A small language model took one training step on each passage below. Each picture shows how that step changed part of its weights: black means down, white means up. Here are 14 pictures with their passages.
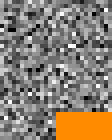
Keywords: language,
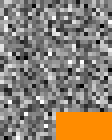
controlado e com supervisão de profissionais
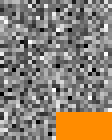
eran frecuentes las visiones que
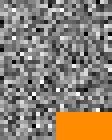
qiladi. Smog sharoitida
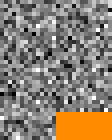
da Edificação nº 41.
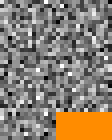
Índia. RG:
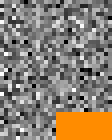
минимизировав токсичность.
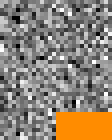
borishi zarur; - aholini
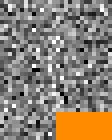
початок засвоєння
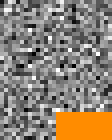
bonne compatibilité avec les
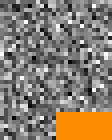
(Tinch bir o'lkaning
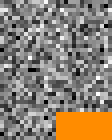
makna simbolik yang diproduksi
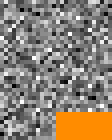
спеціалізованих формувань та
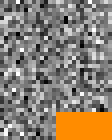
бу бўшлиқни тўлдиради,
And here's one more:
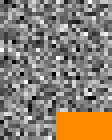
Для удобства обработки результатов
